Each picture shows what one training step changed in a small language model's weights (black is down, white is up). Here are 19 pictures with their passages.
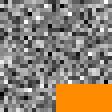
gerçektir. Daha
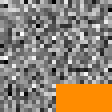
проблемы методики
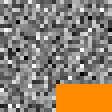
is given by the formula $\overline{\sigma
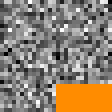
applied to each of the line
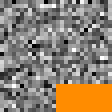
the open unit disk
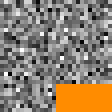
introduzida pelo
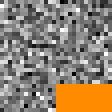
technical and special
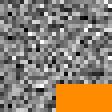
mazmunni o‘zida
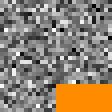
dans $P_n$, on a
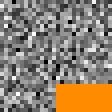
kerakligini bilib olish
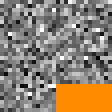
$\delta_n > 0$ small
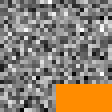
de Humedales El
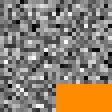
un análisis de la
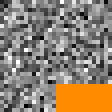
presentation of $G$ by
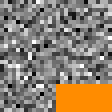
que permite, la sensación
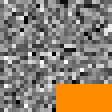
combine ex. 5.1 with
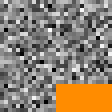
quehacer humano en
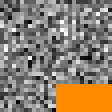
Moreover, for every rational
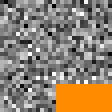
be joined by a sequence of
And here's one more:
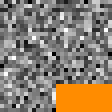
latihan strategi
